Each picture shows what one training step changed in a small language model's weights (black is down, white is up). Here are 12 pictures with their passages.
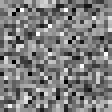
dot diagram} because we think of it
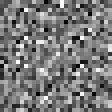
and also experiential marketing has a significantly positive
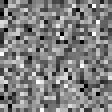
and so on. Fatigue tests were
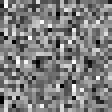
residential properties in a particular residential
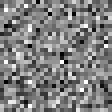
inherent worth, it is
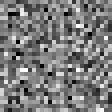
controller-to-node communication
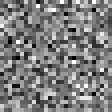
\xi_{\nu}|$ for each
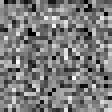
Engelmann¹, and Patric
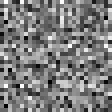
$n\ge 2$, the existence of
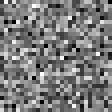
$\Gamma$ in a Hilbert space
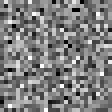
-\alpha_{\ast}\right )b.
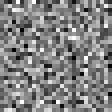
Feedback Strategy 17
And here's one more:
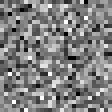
\check{\Psi}(y,x)$, where
